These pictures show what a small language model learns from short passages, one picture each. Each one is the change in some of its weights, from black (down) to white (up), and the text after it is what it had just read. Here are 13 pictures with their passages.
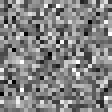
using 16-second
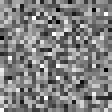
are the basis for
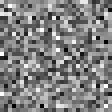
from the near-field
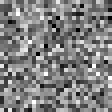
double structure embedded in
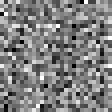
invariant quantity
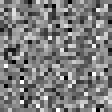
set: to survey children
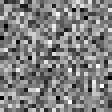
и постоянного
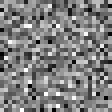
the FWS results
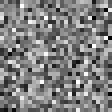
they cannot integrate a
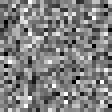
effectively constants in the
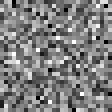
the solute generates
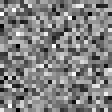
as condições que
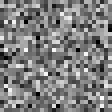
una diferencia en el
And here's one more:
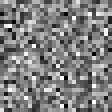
is attributed to the
